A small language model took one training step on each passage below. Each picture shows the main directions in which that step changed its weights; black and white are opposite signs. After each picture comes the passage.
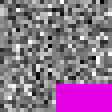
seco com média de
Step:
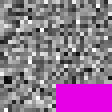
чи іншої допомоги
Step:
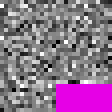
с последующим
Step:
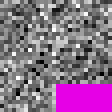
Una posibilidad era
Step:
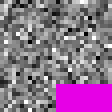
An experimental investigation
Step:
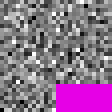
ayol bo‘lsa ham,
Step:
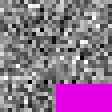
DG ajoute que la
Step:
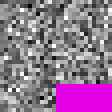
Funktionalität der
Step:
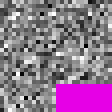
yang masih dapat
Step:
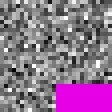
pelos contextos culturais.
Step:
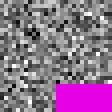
sohasiga bo'lgan
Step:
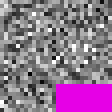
fikr bildirishni
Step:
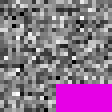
baixa de infecção no
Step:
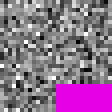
ta'lim menejerlari uchun
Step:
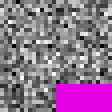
menjelaskan makna
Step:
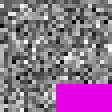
в своей статье,
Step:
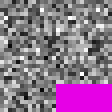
der Schroeff, welke
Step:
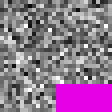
é extremamente importante investir
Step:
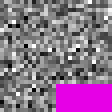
chiqib qoldi...
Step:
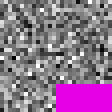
yaxlitligicha va
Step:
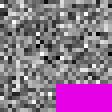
магнитные моменты
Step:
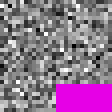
субъектов малого
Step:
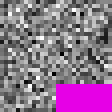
OF INTEGRATED
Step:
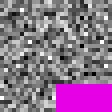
va xavfsizlik
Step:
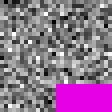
berish Qog'oz,
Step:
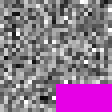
oshirish, ulardan
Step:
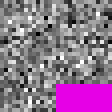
asarlaridir. Ular
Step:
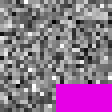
думку, копіює
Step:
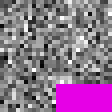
daños en el sur del
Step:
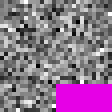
aylanma mablag'lar
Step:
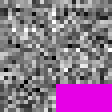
largo de la historia
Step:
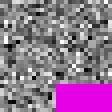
nível de significância de
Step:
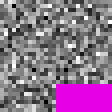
3. Tsabriia D.
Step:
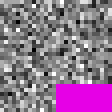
las campañas de
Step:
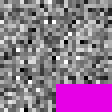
au statut d. - la
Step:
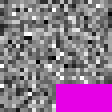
вищою школою
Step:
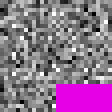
and Environmental
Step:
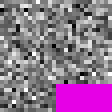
18. Тільки факти.
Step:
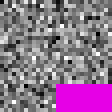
guru menjelaskan
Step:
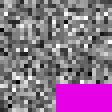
ва бир тизимга
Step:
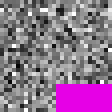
kadrlarning kasbiy
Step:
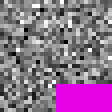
en Latinoamérica,
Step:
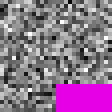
Eelmise sajandi
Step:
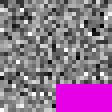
semakin bertambahnya
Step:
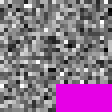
spielt vor, so
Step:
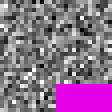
visiting baths and
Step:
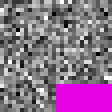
de pensar a causalidade
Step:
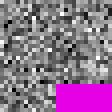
etish va rivojlantirish; -
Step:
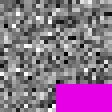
bénéfices concrets mais
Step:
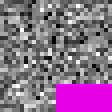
выходом пластового
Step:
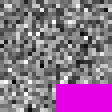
олиш ва ўлим
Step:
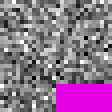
особенно женщинами
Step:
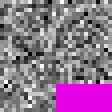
de proporcionalidad como principal
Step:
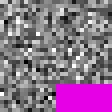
negativa entre la dimensión
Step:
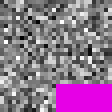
[2]. Grammatik
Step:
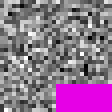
В., Ковалева,
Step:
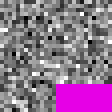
Wood présente les principes
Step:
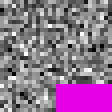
de onzekerheid te
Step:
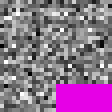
o'zaro boshqa
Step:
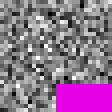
hamda turli texnikaviy
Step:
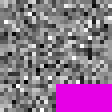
perfiles diferenciales
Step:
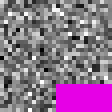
и молока. Только
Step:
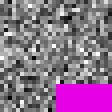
palustre et de faunes
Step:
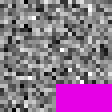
de behandeling van de
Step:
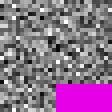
borilsa kelajakda
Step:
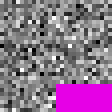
во внутренние
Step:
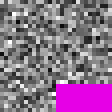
bog'lanishi; matn
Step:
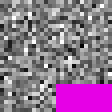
da isonomia e da não
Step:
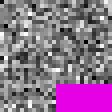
3D-печати в
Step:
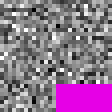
Nazarova, Nargiza
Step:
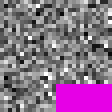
du signifié et
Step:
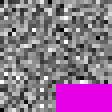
ega bo'lishi lozim.
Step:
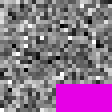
В связи с этим в
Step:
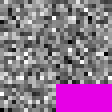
3, «Desde la
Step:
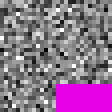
menjadi bagian dari
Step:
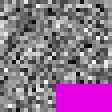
ASOSIY QISM.
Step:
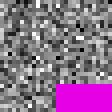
відповідальності і
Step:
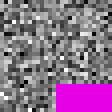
III ва IV даражали
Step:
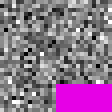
legítima, tanto
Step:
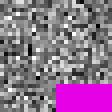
na arquitetura são
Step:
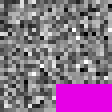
Мацумото. –
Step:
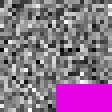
ўртача Олинган
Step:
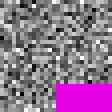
НИ необходимо
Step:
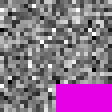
что подобные имена
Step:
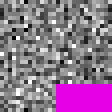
DiMaggio, seria
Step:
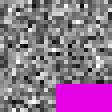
de las competencias clave
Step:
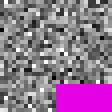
discursam sobre a inclusão,
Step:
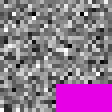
aloqadorligidan dalolat
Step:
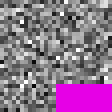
posteriormente dentro do
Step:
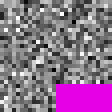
für Sammlung und
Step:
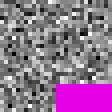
na súa compilación e
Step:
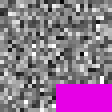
децентралізації та
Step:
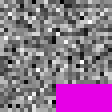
la superficie del suelo
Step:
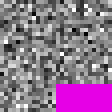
natijalarga erishish uchun
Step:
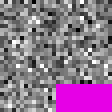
keyin o'tkazish
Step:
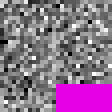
vazifa taqsimlash
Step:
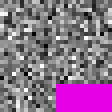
deve essere inteso come
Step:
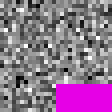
yozuvchisi Samuel
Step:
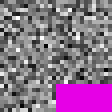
beberapa faktor,
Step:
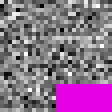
bacharel em Direito e
